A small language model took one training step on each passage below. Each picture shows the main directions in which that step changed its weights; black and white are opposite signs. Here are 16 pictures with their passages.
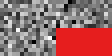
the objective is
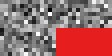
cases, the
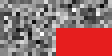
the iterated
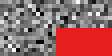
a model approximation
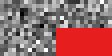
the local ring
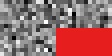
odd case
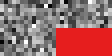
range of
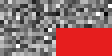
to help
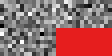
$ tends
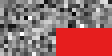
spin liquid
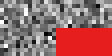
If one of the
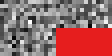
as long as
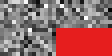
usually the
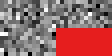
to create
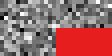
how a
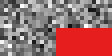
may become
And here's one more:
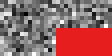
soft and
